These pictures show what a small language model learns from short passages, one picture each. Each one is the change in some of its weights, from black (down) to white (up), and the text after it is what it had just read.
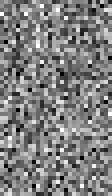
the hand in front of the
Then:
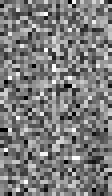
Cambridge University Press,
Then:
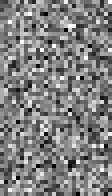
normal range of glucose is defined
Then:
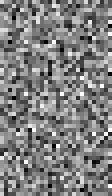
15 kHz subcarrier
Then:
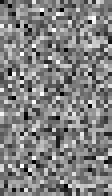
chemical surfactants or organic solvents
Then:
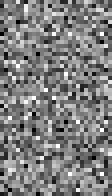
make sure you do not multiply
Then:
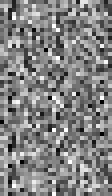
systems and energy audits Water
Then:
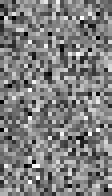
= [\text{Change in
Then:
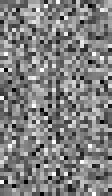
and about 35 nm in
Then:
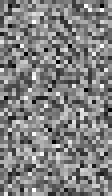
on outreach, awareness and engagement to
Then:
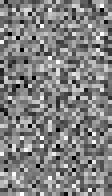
pp. Zafar, Z. and
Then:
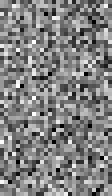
restricted to some subset of
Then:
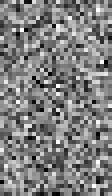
This standard requires that there are controlled
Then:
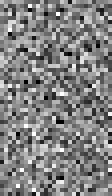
sections end with a recapitulating
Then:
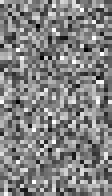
tariff cuts in the 17
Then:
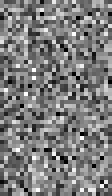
positive impact on peace talks for
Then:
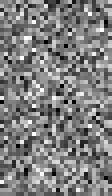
Priming by Color in
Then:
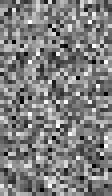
is useful for a firm to implement the
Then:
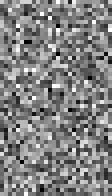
react with planthopper and
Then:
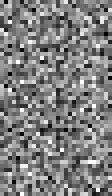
^c National Physical Laboratory
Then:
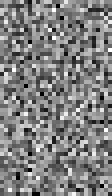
AC³ vital component that
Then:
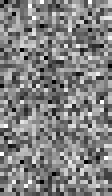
mechanical process and those covered only
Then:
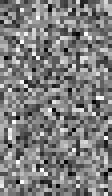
the produced electricity, however, it shows
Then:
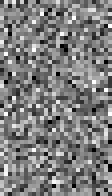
growing influence of transnational crimes
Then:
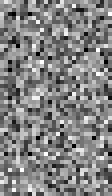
after unlearning when the ratio of
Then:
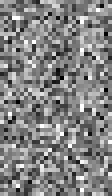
would require a novel foods assessment.
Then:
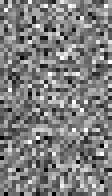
you have indicated above NA Please provide
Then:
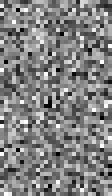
in 1999, and according to the
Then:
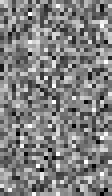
with community of researchers. FORMAT
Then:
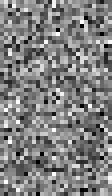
heating process decarbonization
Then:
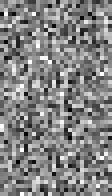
the plasma [38].
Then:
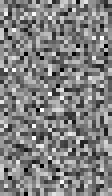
analysis. Because it is suitable
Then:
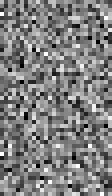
unavoidable. The above discussion provides
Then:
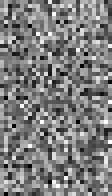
analysis results: For X1, the distance
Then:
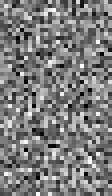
level, HbA1c also
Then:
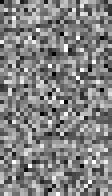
are hard to come by. According to
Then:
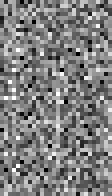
families. However, as they grow
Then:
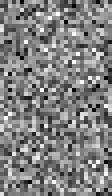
mirzo, Safar the
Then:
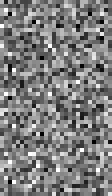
approach'. *Island Studies
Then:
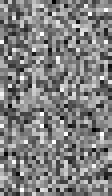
algorithm for WSN in which clustering
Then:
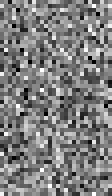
access articles in subscription
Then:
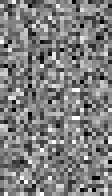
pure palmitic acid.
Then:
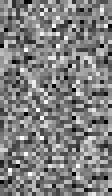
era of knowledge economy. The objectives of
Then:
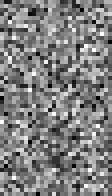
tangible consequences beyond
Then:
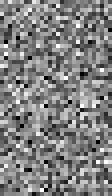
“The uniform style and the subjects
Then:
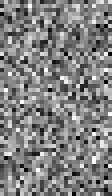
hydroxyapatite by the
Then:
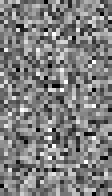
access means the version of record of a
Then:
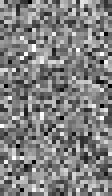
argues that both Islamist and
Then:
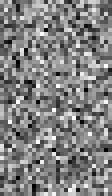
instrument for this study is a
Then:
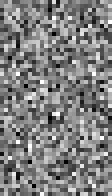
its wings during flight, landing
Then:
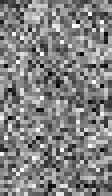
in the same cluster. In addition,
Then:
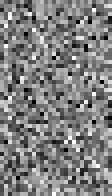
of pelvic fin 12.
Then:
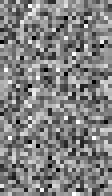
denotes within itself the conditions upon which all
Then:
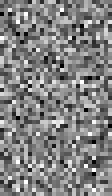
* Department of Pharmacy
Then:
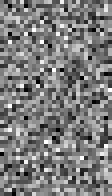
Patient reported having productive cough
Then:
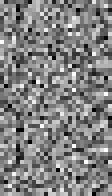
of research that explicitly examines the
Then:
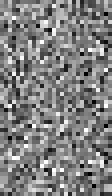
Forecasting model Mini
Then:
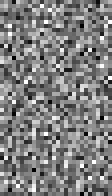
kilogram body weight is
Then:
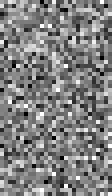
or unpleasant emotional state by
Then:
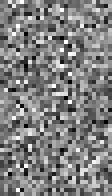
uterine atony,
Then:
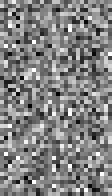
active metabolite product can be used
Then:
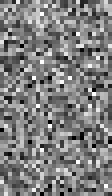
to the 2'-phosphate in
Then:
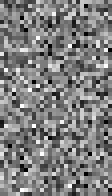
(2024) supports this
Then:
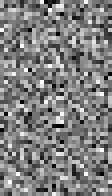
leave, unpaid leave.
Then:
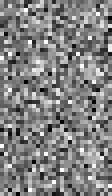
out-of-distribution samples.
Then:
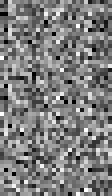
instituti "Fizika,
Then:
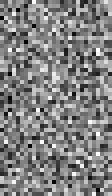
equation of diffusion/conduction
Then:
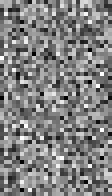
segments of the community. This state of
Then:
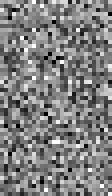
intercomparison, the EU market benefits
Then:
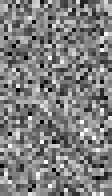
plays a vital role in the development
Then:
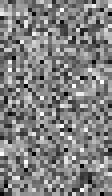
false or misleading information
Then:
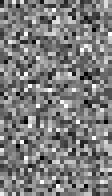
This provides a rationale for conducting
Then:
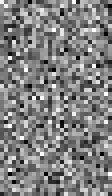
joint disease (58.0%) or
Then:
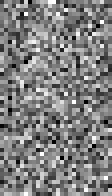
during the phenomenological phase of the
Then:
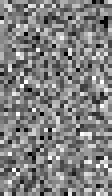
Linyphiidae 3 3
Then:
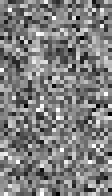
in BGL for all groups of experimental
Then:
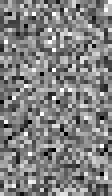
entire community present, providing more information on the
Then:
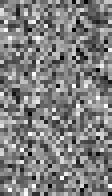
2D TMDs-based
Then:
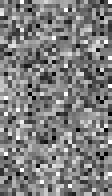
An incremental process of the computational
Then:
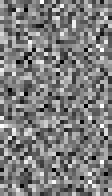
shown in Fig. 1 (left) for
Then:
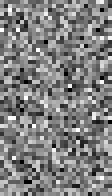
& Prasanth, S.
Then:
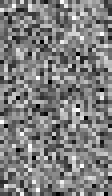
healthy, we take our breath for
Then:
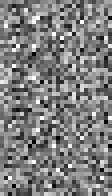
1 and 2. Table 1 shows a negative
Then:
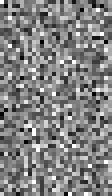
Ocean Information Services and their
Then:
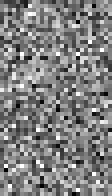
within the matrix. However, one of the
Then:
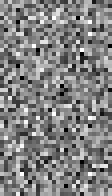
and 4287 mg of sodium
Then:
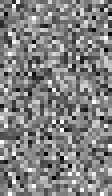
0.69 Soil accumulation
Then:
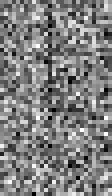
be caused either by a degradation
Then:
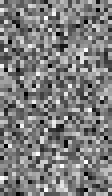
contextual awareness, the project integrates
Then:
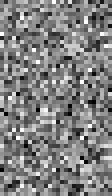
Compressor cooling circuit
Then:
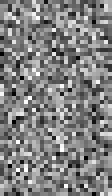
be used and other identifiers such as
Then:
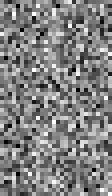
[3] ROOPESH,
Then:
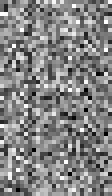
photocatalysis was a
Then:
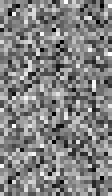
helps to understand how strategic behaviours
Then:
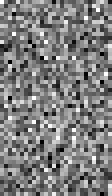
sequences of apparent Atlantic
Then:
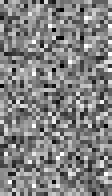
developed routines will be shared via
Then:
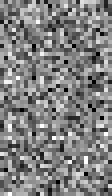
use, but they must be named
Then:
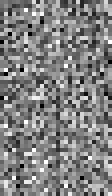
post-operative complication following
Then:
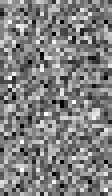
E Pós metálicos
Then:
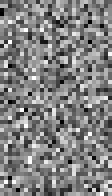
shorthand for $var \leftarrow
